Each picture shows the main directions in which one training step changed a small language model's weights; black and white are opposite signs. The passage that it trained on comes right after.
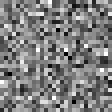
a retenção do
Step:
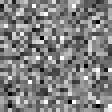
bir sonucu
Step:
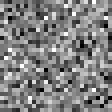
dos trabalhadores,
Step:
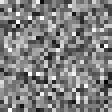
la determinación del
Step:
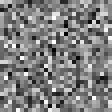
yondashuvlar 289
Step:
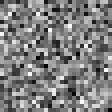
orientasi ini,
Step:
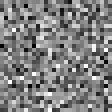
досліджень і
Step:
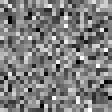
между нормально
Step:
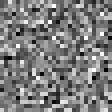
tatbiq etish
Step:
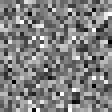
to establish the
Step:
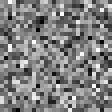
2, seguido de
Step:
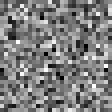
real-time yang
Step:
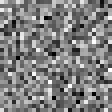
sicuri e
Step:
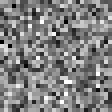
questionar uma
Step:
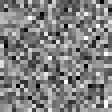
плана по
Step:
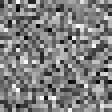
для редагування
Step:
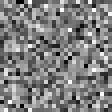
Förderung des
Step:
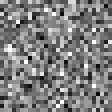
en un valor de
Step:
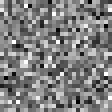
возможно лишь
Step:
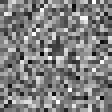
metod o'quvchilarni
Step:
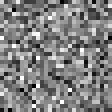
tersebut memiliki
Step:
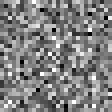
a number of
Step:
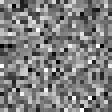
foi elaborada com
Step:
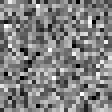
va ishonchligini
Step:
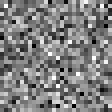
suas identidades
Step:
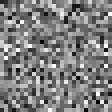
sur la performance
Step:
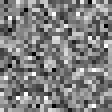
study aims
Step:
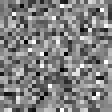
tahlil qilishga ham
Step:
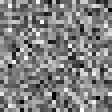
crítico: una
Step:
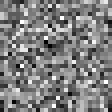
QRIS dengan
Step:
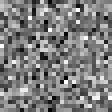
muitas plantas
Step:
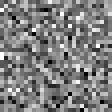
basa en el
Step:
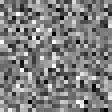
ou que tenha
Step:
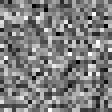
und ein Ende?
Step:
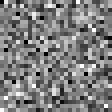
and their general
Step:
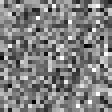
bi u toku
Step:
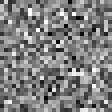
amplo processo que
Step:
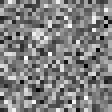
ўз ижобий
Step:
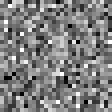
pois tem o
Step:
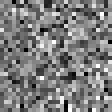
La fusión de
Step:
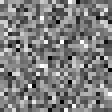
en especial porque su
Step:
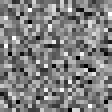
корхона уз
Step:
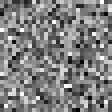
de la Côte
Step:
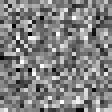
tende a ser o
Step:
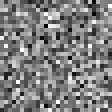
Indonesia belum
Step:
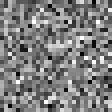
XVIII -
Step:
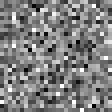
raqamli tasvirlar
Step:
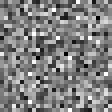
знань та
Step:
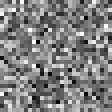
que temps de se
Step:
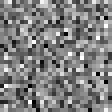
необходимы и иные
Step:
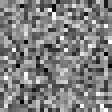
caracterização do conjunto
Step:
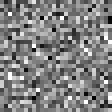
proprii” și
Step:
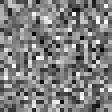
Allen Regeln
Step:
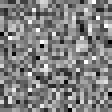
и как понимать
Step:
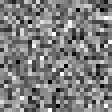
o consumo de
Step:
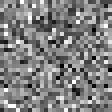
entre quem desenha
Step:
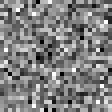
Acesso em:
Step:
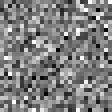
Карши и
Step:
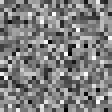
Los datos de la
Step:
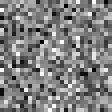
não suportariam
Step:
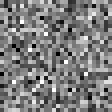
turli chigal
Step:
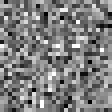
Juraron por
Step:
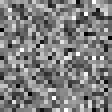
degan so'z
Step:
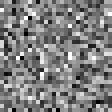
решения всех
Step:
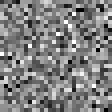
as well as the
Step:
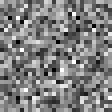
relatório da
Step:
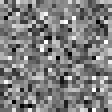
ikan gabus
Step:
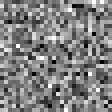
hierbas y
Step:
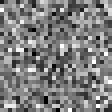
son más abundantes
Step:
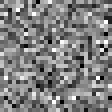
Acesso em 16
